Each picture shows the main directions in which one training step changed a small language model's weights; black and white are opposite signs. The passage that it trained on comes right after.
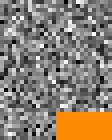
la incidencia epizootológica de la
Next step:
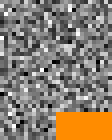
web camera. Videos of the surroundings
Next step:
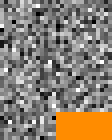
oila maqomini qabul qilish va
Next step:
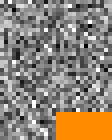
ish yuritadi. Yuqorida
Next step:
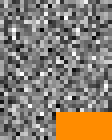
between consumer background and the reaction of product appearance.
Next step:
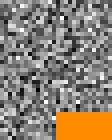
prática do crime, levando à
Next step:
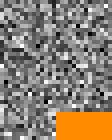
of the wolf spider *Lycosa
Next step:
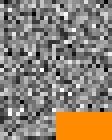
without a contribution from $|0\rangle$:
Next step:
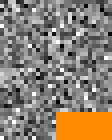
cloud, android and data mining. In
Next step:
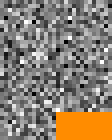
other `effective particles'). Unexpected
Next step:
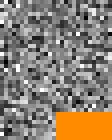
10. Muhammad Ishaq
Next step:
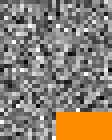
& i \end{matrix} \right), \
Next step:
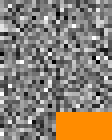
роботи претендента з
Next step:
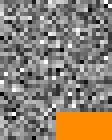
wake up with a wet bed or wet
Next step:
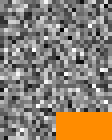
of a candidate's PhD project. That way, the
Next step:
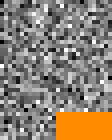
rotational energy $E_{\rm rot}$; effective excitation
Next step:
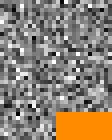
qiladilar. Reklamani anglash unga
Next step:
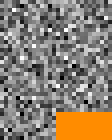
Operation and Shipping Technology",
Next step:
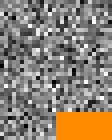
two chiral NHCs (Figure 1d). A peak
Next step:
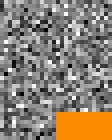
extinction maps of Burstein \& Heiles
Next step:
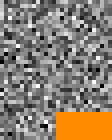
It remains to be seen if the results carry forward if
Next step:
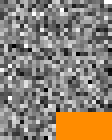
of the Palate with Intra Sinus
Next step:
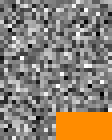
período completo do *setup*
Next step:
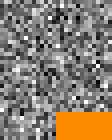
механической желтухи и
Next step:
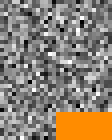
Thessaloniki, Greece,
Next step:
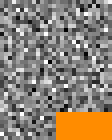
a preprocessing step and treated with regard to the
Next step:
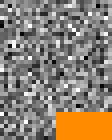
electricity on households monthly saving
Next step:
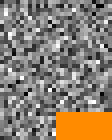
“Con base en la convivencia familiar y
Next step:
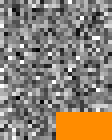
maxsus markazlar tashkil etish;
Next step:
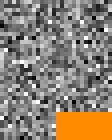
Dynamic reconfiguration is used here for an
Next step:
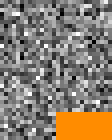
4. Fayzullayeva N.
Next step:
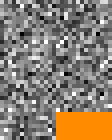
types of air conditioners installed in the same room
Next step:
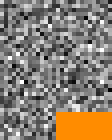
M. Yu. Territorial and
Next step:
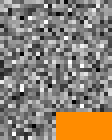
discrimination qui s'opère entre les
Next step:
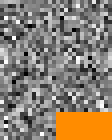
and geometrical discussion of Sections 2, 3 and 4
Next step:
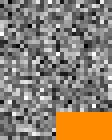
vanish at the origin is a too strong condition in that
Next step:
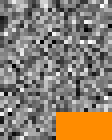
for each given $N_z$. As seen,
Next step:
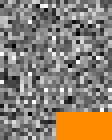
edilar. Lekin ular xalqni
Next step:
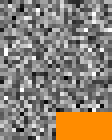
was made and slightly revised. 7 Aims and
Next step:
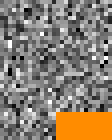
inqiroz, ludomaniya,
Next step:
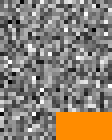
a daily level in the intervention cohort after
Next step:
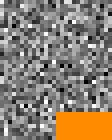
numerical results with $a=0.1$. At larger
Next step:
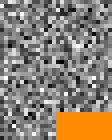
to the selected robust scale estimator. For the lower peaks
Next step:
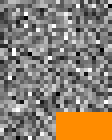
(trend) effects on indicator performance and
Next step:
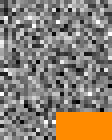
каби бой ва фаровон
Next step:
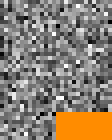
многоканальная система сбора
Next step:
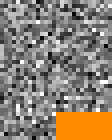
Alienation Scale” used within the scope
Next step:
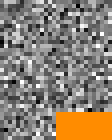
Агахий шығармалары
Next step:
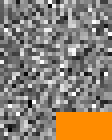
(RENOEN) pela Universidade Federal do
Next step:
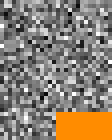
buildings (research through design). We aim to create
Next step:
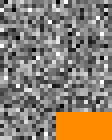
grandes volumes de dados.
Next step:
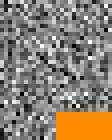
to expand their business and increase their income.*
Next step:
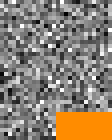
that the $2m$ in the kinetic energy may come
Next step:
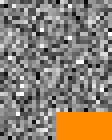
multijugador, hay jugadores que
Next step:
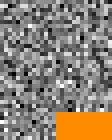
\left(\left\{ \frac{am}{N}
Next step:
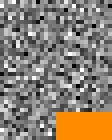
first step to carry on the approach detailed above, one
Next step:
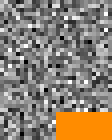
can assume $\Delta E_1 \approx -\Delta
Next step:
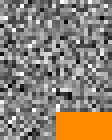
economies rely heavily on the environment
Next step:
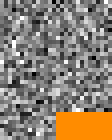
CVD and type-2 diabetes
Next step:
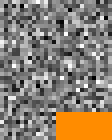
horizons. A comprehensive heatmap of per-model
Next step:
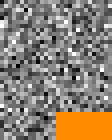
kopa „Garajevac
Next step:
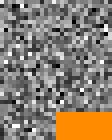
anlamlı bir farka sahip
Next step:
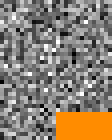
COD value with respect to time indicates progressive reduction of
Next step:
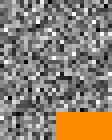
which is of more relevance in stars from the Red
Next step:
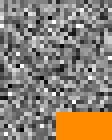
жиноятчиликка қарши
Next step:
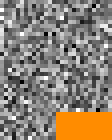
than the ratio of Shri Shivaji Education
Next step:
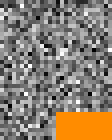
percent of their available time earning extra income
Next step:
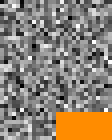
facilitano il processo di apprendimento
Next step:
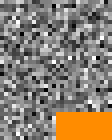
{\qW} generators must be nontrivial.
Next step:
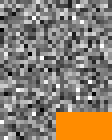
Several participants noted that they had come to accept and
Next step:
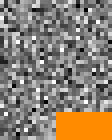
birlashtirib, xalqning hayot
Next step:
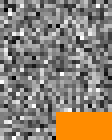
digital signature is easy. A private key is used
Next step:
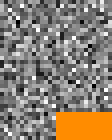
Definition} \\ Cybersecurity & The practice
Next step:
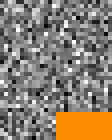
assuming $p \ll k$, for a specific
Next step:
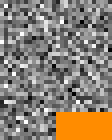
organic solvent, the Ursolic acid
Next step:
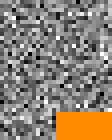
the sake of simplicity let $\al=1$.
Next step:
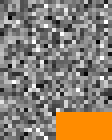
moreover, since both solutions have the same asymptotic
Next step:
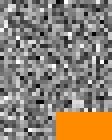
at the profiles of pre-service teachers:
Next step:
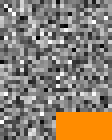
munosabatlar orqali ifodalanuvchi
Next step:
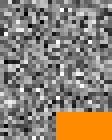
economy. Whereas the gig economy has presented various
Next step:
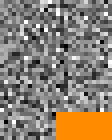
starting from the observation that the condensate
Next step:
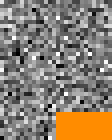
асыру» қылмыстық
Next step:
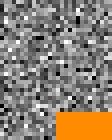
Microbes can be a range of producers
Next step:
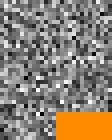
generate the modality-aware prompt to construct an
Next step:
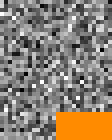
conductances of the models and are chosen randomly to
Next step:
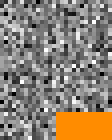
$i$ receives a new link to a node
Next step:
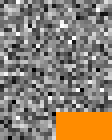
of this image wants all viewers to make connections
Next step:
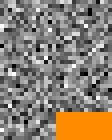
have shown previously, the high impedance of the
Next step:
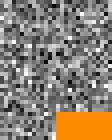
deployed frameworks, whose scores are identical across both
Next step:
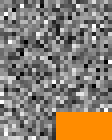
or lack adequate context. Definitions are not
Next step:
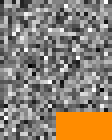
unit, it was estimated that the chosen platform should be able
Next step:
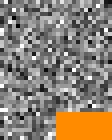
taxpayer compliance. H₄:
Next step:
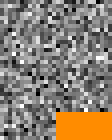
thousand, and many papers,
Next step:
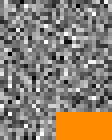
dalam keadaan padat secara
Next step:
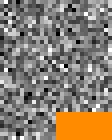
flood event in whole pondscape
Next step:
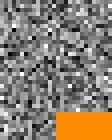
in OFFSCALE has no effect on our
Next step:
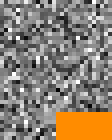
is obtained by a natural complexification of the representation of
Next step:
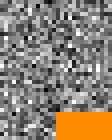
ВДМ по мірі зростання
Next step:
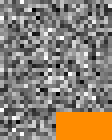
енергією згідно
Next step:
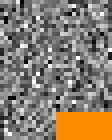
the introduction of the adiabatic cooling has increased
